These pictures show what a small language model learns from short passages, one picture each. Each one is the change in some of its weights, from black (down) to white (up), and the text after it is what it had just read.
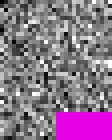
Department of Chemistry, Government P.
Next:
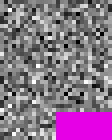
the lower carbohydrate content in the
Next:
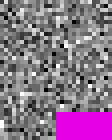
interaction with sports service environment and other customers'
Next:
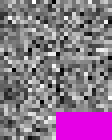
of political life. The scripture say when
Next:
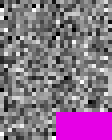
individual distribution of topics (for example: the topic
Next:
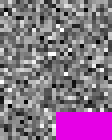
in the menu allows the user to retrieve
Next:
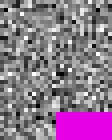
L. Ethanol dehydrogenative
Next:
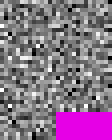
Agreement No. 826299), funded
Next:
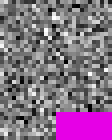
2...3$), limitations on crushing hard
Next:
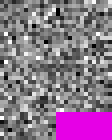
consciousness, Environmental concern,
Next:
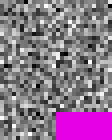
total area used to detect palm oil is
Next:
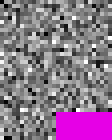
1st Workshop on Life Cycle
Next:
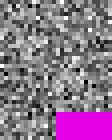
by the Project Management Institute. Becky
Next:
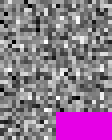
with both deep ecology and Shinto
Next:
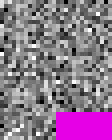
Todorov is one of the prominent
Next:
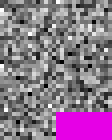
Sciences Fribourg University of Applied Sciences
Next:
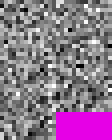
and proximation studies (thermal properties of
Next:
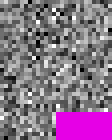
using the Ordinary Least Square Linear
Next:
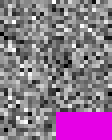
Dmitry B. Statsura
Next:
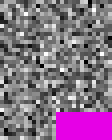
d) at the onset of the rains. A
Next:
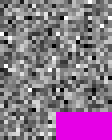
Skin thickness, mm - d =
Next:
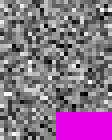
recycling can be summarized as
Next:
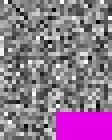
be consumed in independent variables. Keywords:
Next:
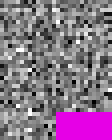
be providing cloud resources that can be used for
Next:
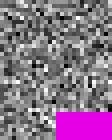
text summarization, the cosine similarity is
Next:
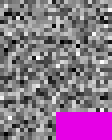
plays a significant role in the mode of the reduction
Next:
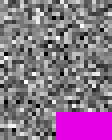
confidence band. Since the $\forall x
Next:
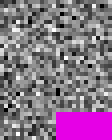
front of the pipeline; (b)
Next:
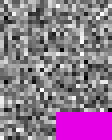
H. 2019. Monograph of the
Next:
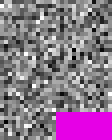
Big data [10] has increased due to increase in
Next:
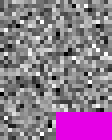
The antibacterial soap (TCP)
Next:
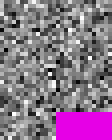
validity. Triangulation has been viewed as
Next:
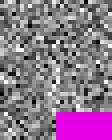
Keywords: Expert system, abdominal
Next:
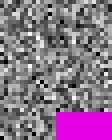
external parameters. One such shift is the temperature
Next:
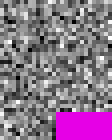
and Non-EBF Children
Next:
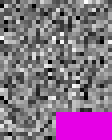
use slower and upper bounds tighter
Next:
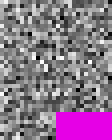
University School of Medicine, USA
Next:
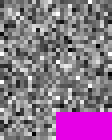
Due to the structural similarity to purine,
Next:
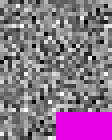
of the groups involved in catalysis. The recognized
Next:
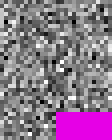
bearing samples having 0.01 to 10%
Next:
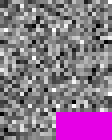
as a hand-on document. Details about
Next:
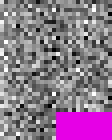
randomized design was employed to analyze the data related to
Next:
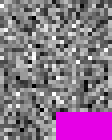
Ross male chicks were reared under heat
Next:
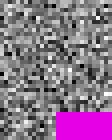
project with relevant legal and ethical standards. 7.
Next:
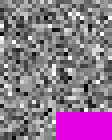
to minimize the unbalanced forces setup in
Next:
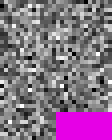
demonstrated in table (3), model summary for training and
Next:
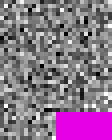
of goods and properties; mobilized external
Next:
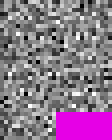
country reaches high readiness ($\geq
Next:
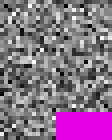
filarial worms which enter the human body
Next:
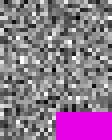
hour Capex Base expense
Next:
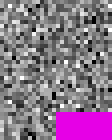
that these relationships are not likely to be random. The
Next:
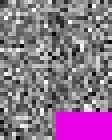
drive to protect others, traits aligned with
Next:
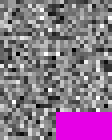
Which activities from your Learning Agreement
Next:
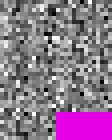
IMS Learning Design IMS Learning
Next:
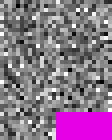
order 10^{-3} . It can be shown that even
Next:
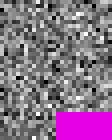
determined by the rectangular unit-cell
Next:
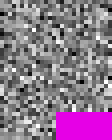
Focus Group, Urban School
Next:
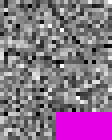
\mathbf{V}^{OC} column vector:
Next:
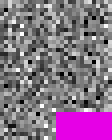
of Nigeria is one of the highest in the country and is
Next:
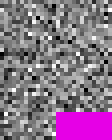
used around the world on board, conference,
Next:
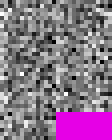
Natural Resources Awareness and Education Program
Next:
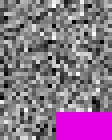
button, such that the participant's index
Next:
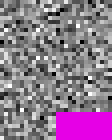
central information society programs is low. The accessibility is
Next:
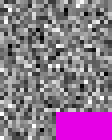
was situated at 11 Impasse Ronsin
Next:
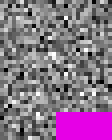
in their relationships with Indigenous populations;
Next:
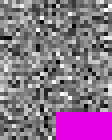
the instrument of data collection measures exactly what it
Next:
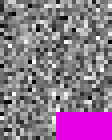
who gave birth under labour monitoring with a
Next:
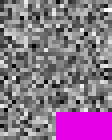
the process and necessary to make progress. Rule
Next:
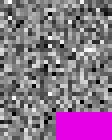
overcome this, it is done through the application of a
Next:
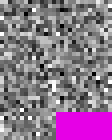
in 6 patients which doesn't significantly changes
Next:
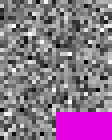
an experimental analysis of laminated composite plates under
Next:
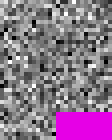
Theses, and Dissertations,
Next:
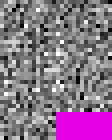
2025. This indicates that the resource base of commercial
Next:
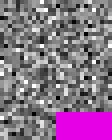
Indeed, in our country, the reduction of water resources
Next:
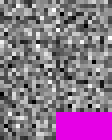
a candidate f at time t should be
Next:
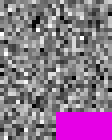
Nonetheless, news stories are an
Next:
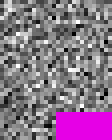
- A|$. If we consider all subsets of
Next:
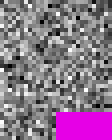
properties. To contextualise our work, we discuss
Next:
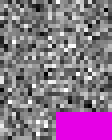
under British and Madagascar under
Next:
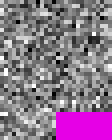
and MDS is with USGS (and University of
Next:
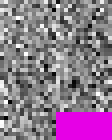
analysis. All blood samples were transferred on ice to
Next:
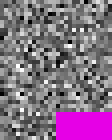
on the simulation of waves can be categorized into
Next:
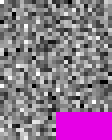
against MA-DQN solutions,
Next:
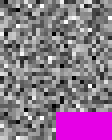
Sadikin ⁴, Sidik
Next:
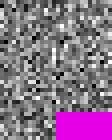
bring all unofficial actions before
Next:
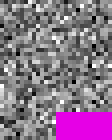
eyes of stakeholders. Using content analysis with the
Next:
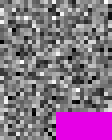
Degree in electrical engineering from the
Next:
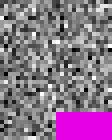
However, one of the truly great things about
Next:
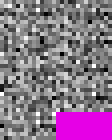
and Y.K. processed the visualization of
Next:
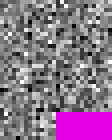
of their location, job, age or gender. One
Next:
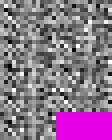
ADABIYOTI TARIXI
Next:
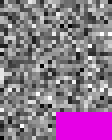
zones of the globe posing numerous challenges
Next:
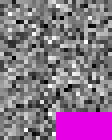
part-of-speech tagging
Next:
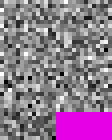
sector during the period of analysis. A comparison of the full
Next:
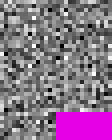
alloy matrix. Figure 2 - Optical
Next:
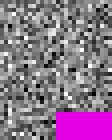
the experimental results, we found that the Maximum
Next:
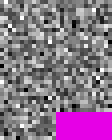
Indonesia to go digital by 2024. This target was
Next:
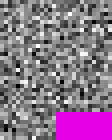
namely $\exp(ipx)$. In the
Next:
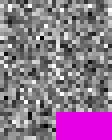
place at a variety of scales, have varying
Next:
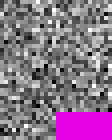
at the same time, the recognition process becomes
